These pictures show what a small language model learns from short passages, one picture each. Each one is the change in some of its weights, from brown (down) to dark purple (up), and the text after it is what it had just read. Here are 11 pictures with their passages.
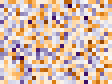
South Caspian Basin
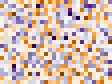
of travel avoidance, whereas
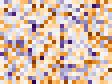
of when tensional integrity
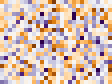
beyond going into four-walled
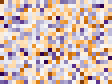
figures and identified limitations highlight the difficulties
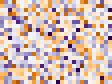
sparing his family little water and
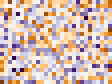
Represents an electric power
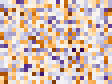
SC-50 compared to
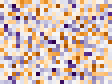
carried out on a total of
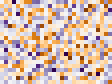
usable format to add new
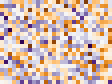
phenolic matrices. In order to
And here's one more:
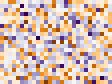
quinone moiety)
